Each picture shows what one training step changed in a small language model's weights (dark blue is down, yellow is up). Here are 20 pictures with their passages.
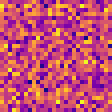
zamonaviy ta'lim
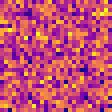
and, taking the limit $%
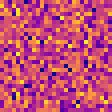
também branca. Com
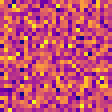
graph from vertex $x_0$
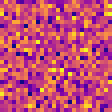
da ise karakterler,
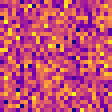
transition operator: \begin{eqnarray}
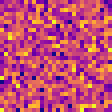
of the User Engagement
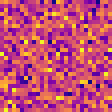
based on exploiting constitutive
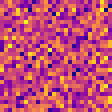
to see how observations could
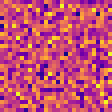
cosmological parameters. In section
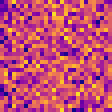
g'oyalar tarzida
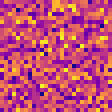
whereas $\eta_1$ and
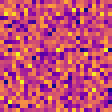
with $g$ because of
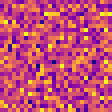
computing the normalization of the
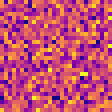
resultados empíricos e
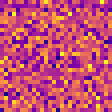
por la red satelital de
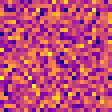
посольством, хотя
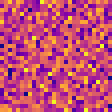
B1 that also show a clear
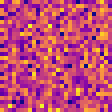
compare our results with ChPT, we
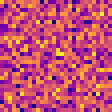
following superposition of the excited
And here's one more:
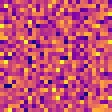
to use the same title and
